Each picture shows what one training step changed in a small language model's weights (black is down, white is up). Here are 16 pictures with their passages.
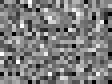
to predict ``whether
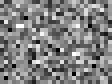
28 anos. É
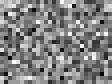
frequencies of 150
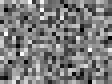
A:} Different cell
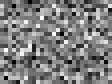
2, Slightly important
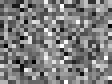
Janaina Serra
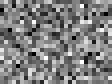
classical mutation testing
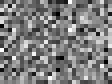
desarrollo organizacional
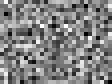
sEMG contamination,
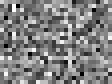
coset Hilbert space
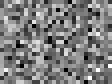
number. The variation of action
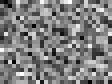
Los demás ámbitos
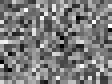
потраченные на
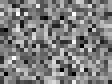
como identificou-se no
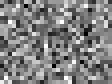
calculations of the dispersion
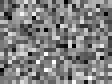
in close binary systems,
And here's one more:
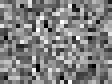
– abad diyakini
